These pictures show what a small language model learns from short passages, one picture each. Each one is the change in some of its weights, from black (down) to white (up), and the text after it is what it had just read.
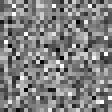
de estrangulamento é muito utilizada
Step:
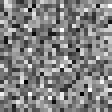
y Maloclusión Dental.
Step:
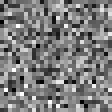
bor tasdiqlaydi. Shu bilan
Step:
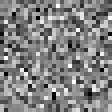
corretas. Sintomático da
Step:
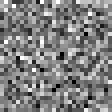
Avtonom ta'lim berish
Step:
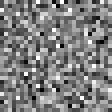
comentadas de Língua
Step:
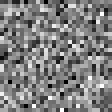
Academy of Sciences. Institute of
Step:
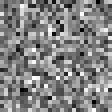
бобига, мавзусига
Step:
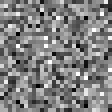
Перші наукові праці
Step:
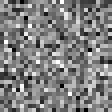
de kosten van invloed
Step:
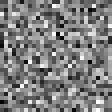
años, el antecedente de
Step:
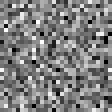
csoportba történő
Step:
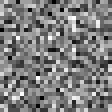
protecteur du fait de ses
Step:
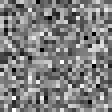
article expresses opinions on the
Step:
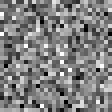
залежно від сфери
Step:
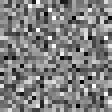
data science и дронов
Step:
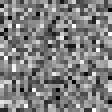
(2003) adalah wilayah
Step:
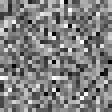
(Bética y Lusitania),
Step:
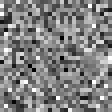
women entrepreneurial management:
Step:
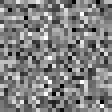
базы, слабые
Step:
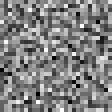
2 citas Lizzio, A.
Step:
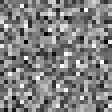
Montageart Amou
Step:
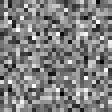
de medicamentos, alimentos e entre
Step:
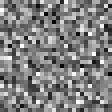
in using Persian lexical
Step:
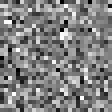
water resources, GIS,
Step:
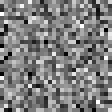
учун уларнинг ёш ва
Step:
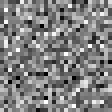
OF FLORA IN LAILA
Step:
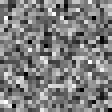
o’tkazish uchun juda
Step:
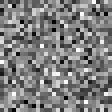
папери – іпотечні
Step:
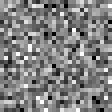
oila, taʼlim
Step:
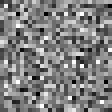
hamda maqolalarni kiritgan.
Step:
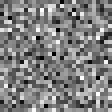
sido reflejada en la
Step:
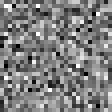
strategies abroad, in the
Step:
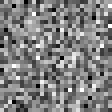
en materia de vialidad e
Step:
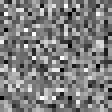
tận dụng
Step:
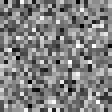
face das necessidades locais e
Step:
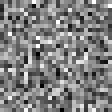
muvaffaqiyatini o'z
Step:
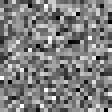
security advisor Jake
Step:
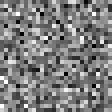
Дело в той эмоции,
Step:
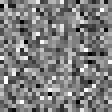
время. Учебные
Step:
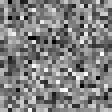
ano de 2030, cerca de
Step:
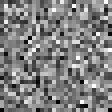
intervenções implementadas no período.
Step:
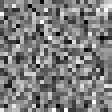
saat mengerjakan LKS
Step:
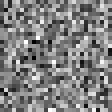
haqida bilim beradi.
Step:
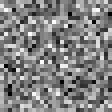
ecocardiográfica también se
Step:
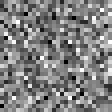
– энг янги) –
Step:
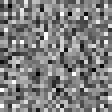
TÓPICOS dizia,
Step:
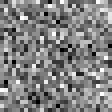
políticas públicas nacionais e
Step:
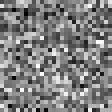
Entfernung von Jupiter zur
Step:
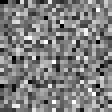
XVII ст.⁸ Дуже
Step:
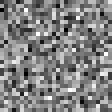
muscular y adiposo. Se
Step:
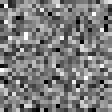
реальних умовах.
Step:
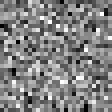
va she'riy asarlarda
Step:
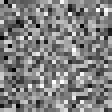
yo'lga qo'yish
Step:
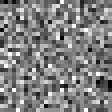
the training was organized into
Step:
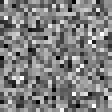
промышленных шламов
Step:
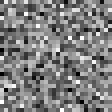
tomonidan berilgan tavsiyalardan
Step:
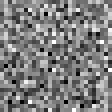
nashvati", "Royal
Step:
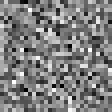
metod birlashmalari va malaka
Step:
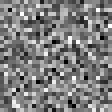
Ensino Religioso.
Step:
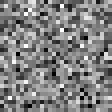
искусственный интеллект
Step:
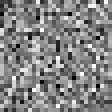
taqdiriga rahna
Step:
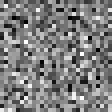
конкурсного відбору
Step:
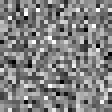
va iboralar yigʻindisi,
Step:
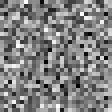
час виконання цих наукових
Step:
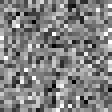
ظاهر في كتاب
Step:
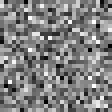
undergraduate programs of
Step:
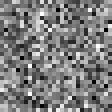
una PCR. Elaboración propia
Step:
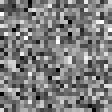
foi o ano com o maior número
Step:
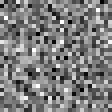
Citamos ainda o estudo de Fischer
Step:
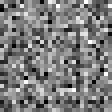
астрономик асар
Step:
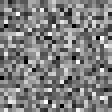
país é percebida de diversas
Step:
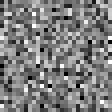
qoldira olganlar.
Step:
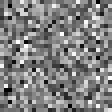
o'rganishni, uning
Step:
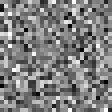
сложную систему, в которой
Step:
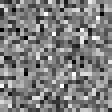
turmushi ko'rinishida
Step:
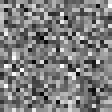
que se caracteriza como constantemente
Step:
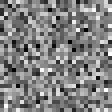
huisarts en specialist is
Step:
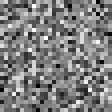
доводили б розмір
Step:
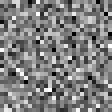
надо относиться к
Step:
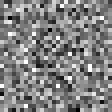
pois só se pode proteger
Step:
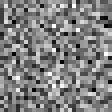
la orientación que se le dé la que
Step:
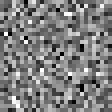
bilan og'rikan bemorlarga
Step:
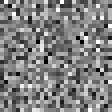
5 6. Qarshiboyeva,
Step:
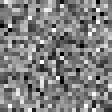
taassufni unut, Kelgan
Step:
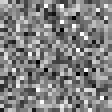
znajduje się głaz
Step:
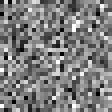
subtilă: aceea a
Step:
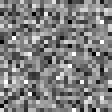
International Civil Aviation
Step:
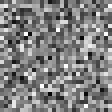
social de los pueblos amerindios
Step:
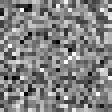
uzviyligiga aloqador
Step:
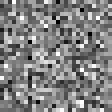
usullar o'quvchilarning yangi
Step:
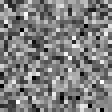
та якість коду. В
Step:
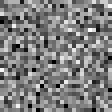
leverage ekonomi politik
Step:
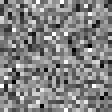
also entailed an evolution of
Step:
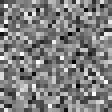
falo. O primeiro é o
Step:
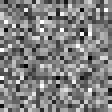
juridic și Ulpianus,
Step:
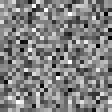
Кашуби та ін.
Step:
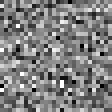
health* vol. 14,1
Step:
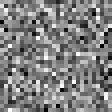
Floresta con 0,02
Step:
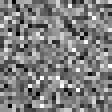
high, medium and low
